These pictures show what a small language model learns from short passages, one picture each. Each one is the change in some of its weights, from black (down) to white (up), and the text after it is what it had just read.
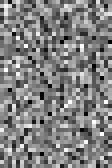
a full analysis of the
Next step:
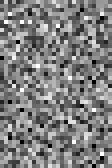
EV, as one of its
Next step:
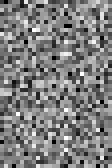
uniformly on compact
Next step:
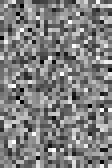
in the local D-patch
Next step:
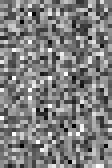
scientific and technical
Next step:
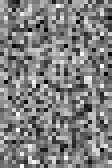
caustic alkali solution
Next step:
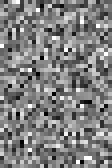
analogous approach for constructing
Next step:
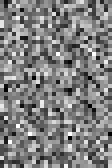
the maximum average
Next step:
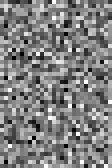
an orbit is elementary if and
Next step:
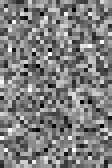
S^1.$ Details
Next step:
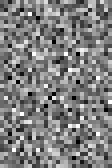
estimates for parabolic
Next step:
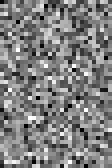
$f_N$ be not a
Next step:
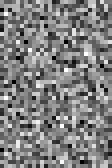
also be used directly, by
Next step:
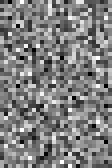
for $ s\approx
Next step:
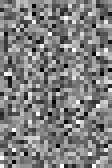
projects of data collection with
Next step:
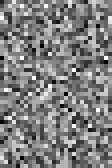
$n$ { admit local
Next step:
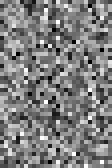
Bailey, B.
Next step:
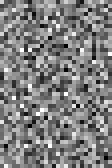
In a row, means
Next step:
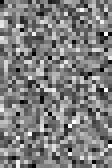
\rightarrow P(H)$ is
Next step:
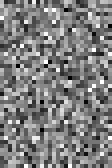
an Associate member
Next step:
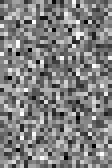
*proxy* for
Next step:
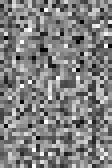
for your repository
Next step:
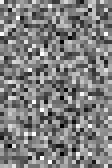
was also evaluated, so
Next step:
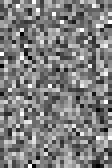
in adverts for women
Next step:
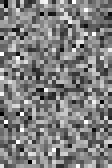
summarizes baseline
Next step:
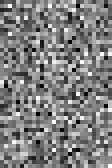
are only ${k \choose
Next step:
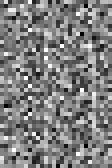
Log Flight No
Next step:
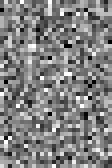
to cell-level data is
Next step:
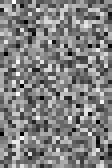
concert or the performance, the
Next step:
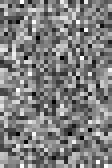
26 mm inner
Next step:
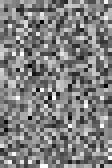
Chemistry, University
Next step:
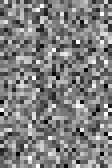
enrollment status,
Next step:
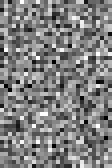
with coefficients in the field
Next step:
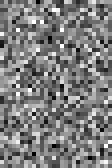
Equations, Article
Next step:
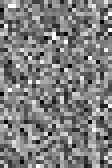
breast height of 53
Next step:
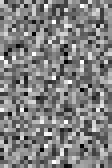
nematode pest for
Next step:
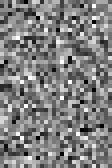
Palestrina style –
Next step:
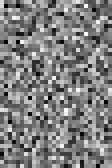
field of dentistry are
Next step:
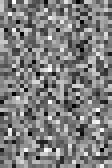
shorter overall response
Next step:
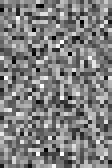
associated with von Neumann
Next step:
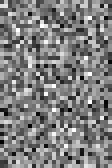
dynamic, real-time,
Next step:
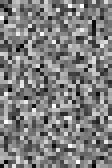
we conduct experiments on the
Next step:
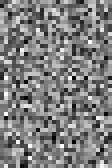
$\mu_e$ and by
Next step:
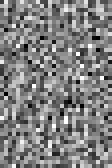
and sustainable research
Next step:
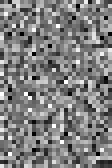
the optimal transportation problem,
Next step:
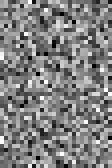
prior experience in
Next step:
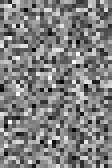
the last two terms on the
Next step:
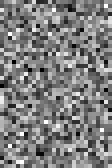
has the same speed measure
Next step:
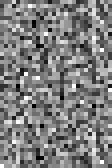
f|$ gives the
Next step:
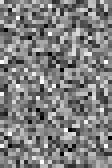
was assessed, these parameters
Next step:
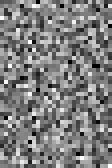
effluent samples include
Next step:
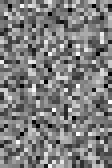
vector $u_{\tr}$. Let
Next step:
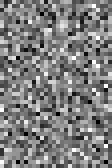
$t$. \end{proof}
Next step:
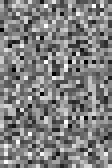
emphasizing that a
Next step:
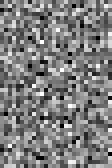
it is completed will be
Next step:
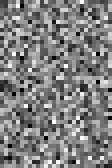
the strongest predictors
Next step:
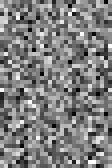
$t_n$, step
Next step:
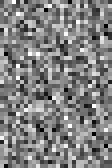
crystal bases
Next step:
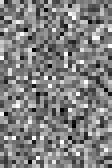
+hardware pain 2
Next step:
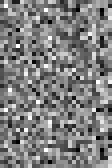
ad.: Prof.
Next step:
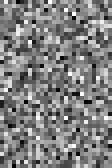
results suggest that US
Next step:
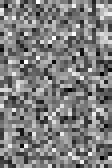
receives enough days
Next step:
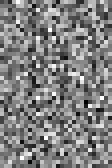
such that $\rho_A\circ
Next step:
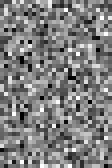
by side, one obtains the
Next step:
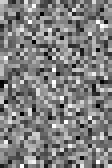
as special instances the
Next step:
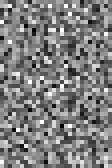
is clearly sufficient to show
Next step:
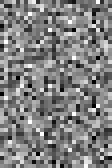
in a 10-ml
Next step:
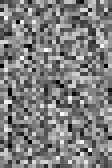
in Section 1.1 of
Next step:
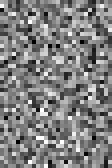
& Graphics Program, V
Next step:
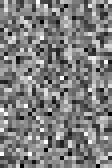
neighbor MSC)
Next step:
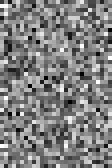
a comprehensive model in
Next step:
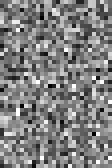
$\delta(u)$ maps a
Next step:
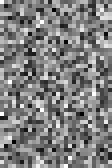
Interface Usability
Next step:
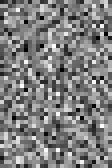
status for their age
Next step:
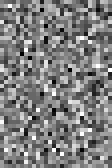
can see that RFID
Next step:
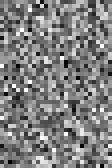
in terms of product efficiency,
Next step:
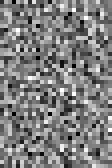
compatible with the associated
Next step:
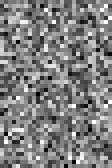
N2.29 trillion
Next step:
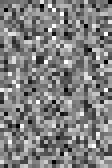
authors claim that
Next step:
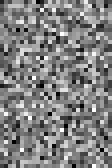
pole at infinity and
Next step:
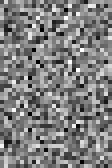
defined in terms of forgetful
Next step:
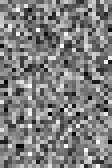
A time series analysis.
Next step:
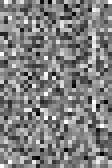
Table 5: Vegetative
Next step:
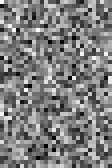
This was predicted by
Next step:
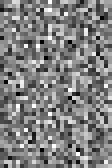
one to create the $P$
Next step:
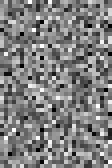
corporate governance and
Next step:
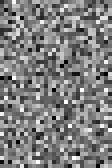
functionalized POSS with
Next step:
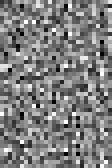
manifest throughout the developing
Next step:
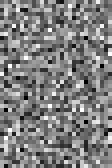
the past. Since last
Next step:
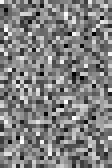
for the occurrence of
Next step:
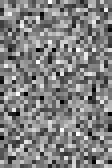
the SdH. We consider a
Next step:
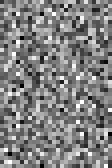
all the studied parameters except the
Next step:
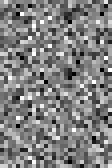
much ambitious
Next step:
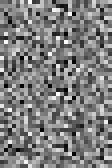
an agreement allowing
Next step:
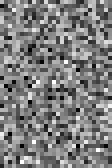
It has been widely used in
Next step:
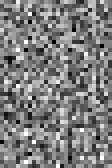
effect on academic
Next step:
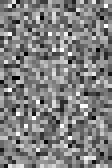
is a path from $a$
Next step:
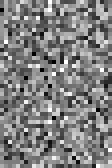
to the additive cyclic
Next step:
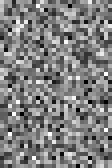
we consider a disconnected graph
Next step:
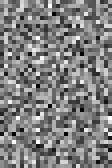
and Ukraine have further
